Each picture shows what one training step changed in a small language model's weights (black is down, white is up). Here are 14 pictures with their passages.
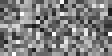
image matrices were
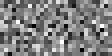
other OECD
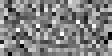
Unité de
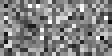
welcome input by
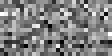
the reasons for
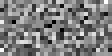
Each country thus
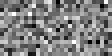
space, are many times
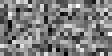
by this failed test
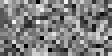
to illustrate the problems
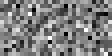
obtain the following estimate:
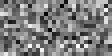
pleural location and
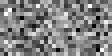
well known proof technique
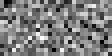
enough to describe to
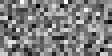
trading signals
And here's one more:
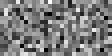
The temperatures were chosen by
